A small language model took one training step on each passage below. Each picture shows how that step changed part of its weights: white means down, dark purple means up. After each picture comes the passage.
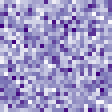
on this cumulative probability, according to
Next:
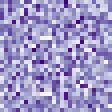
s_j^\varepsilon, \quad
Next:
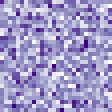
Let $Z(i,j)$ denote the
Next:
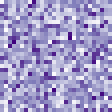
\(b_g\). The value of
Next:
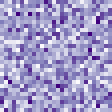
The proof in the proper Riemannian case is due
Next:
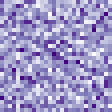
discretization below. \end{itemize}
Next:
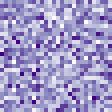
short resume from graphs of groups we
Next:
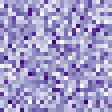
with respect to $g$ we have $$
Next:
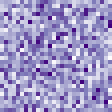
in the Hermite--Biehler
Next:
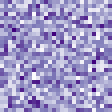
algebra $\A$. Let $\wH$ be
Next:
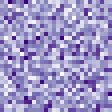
the number of cups respectively caps
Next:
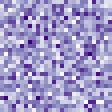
are in the literature. However, the
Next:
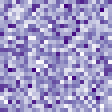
this relation has another drawback: ${\cal
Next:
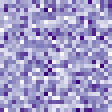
variational mechanics. Previous
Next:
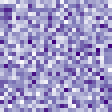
of tsunami hazard. One
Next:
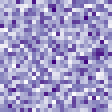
sequence $\{\xi_i(k),
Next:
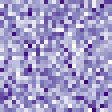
of the extension class of the bottom
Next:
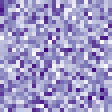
the echo of Waring's problem from
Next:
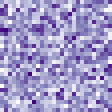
$A\subset \Theta$ contains the
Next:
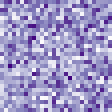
and others, the authors showed
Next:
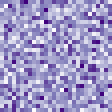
has a natural topology: the topology of uniform convergence
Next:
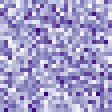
a useful approximation and the equation of motion
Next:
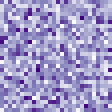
estimate is a consequence of the following two
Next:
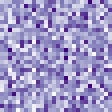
category of representations of a hereditary algebra,
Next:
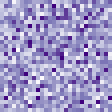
have only one cusp. We
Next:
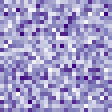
polynomials. \end{proof} % This
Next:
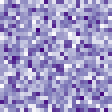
by $\Q$. With this notation, the
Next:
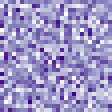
if $X$ is a Banach space we will
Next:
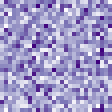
context of fluid mechanics. In
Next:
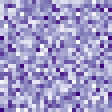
mentioned before, our first novelty in
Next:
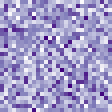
the subgroup $\langle L,\Gamma\rangle$
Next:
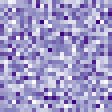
incomparable. \noindent (i)
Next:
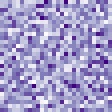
Neumann only BC (top two)
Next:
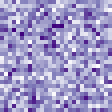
\eqref{1.1} has been
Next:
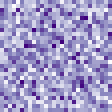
\HH$ a closed subspace such that
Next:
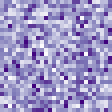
vanishing $1$-cycle given by the
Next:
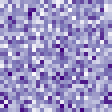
and the odd rank curves are in red.
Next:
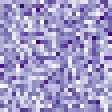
prescribed accuracy, while at the same
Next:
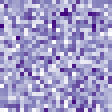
is. \subsection{$G$-invariant linear systems
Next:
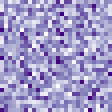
to be reconstructed depends on a
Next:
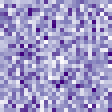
in \cite{Sin70} and we
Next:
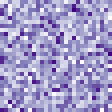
$b$ and $c$ belong to
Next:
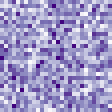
0| C_t \preceq
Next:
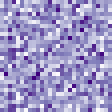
M (\Delta, \alpha, \beta)
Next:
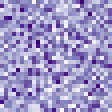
An in-depth review of the
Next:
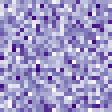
can select a convergent subsequence of
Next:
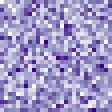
that $\aut (F_n)$ contains
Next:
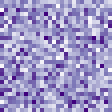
for Solutions to the Schr\"odinger
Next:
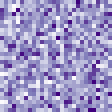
\rho = (m, \ldots,
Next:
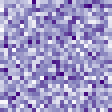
computation of ${\sigma}_{LB}$ (see
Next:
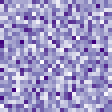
is a solution, and same for system of
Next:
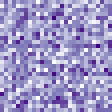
at last only finite many negative even numbers in
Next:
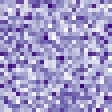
If $\alpha_\F$ is zero, then
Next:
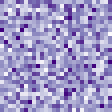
If $l$ is an odd prime, then
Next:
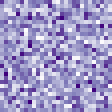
Let $H$ be a monoid. We
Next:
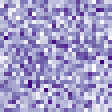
the true momenta in Eq.
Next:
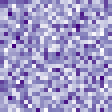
image with respect to $\dd_\pi$ of
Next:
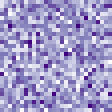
cases of the Coxeter group
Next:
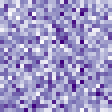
the norm induced by the vector with entries
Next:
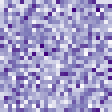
recurrence rule to show that applying
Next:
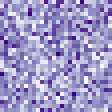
of positive scalar curvature iff
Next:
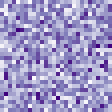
a theorem of Pringsheim
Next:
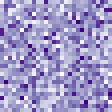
its spine to be the set of points
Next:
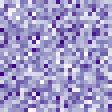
the Dirichlet problem for variable coefficient
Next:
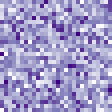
also currently unknown if the equivalence relations
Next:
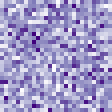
twice, we deduce that $\Pi\circ
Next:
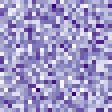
a real $ \epsilon \in (0,
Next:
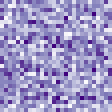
back-and-forth game between
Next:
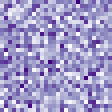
this result lies in the fact that the exact distribution
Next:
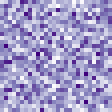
AMSE achieved by our
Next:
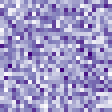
a Moore graph. The equality also holds
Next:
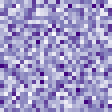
non-trivial elements $g_0\in
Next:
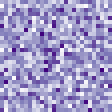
for $l\ge m$ that
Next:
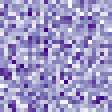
of formal series in the indeterminates
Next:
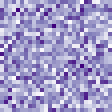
\eqref{(1.1)} with the boundary
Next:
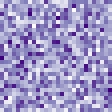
of being selected or not. Although
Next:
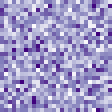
% \end{aligned} % \] it holds
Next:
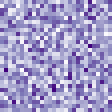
a single sharp line separating the region
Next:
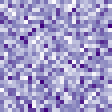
\Add{Those solution
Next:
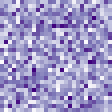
\end{bmatrix}$$ Thus, for
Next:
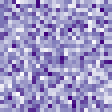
Stallings. \newblock Topology
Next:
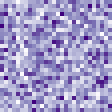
on the interval$[a,b]$. The
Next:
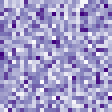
process eventually leads to a series of
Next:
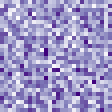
the value of the underlying in a
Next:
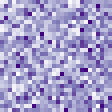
seeks to develop the theory using only a
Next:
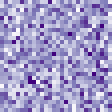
\newcommand {\Cee} {{\mathbb
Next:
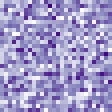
parameters \(c=(c_1,
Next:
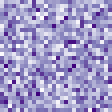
boundedness of $\{u_{n}\}$ in
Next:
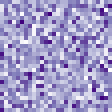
as crystals, we call an object
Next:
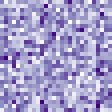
caught my attention:
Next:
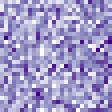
to the probability measure whose density is proportional
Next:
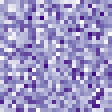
\] and the usual axioms similar to
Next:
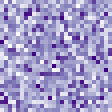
term in the momentum equation is a
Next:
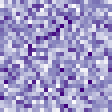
2}$, where the exponent $\alpha
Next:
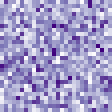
\End E)$ is for any $a,
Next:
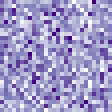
2|a_r\ \forall r\
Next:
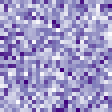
is the union of their Hopf algebras
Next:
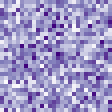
\cite{maple} on an average
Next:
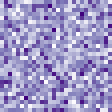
paper [8] started from the question that
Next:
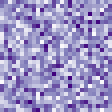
approach aiming to strike a
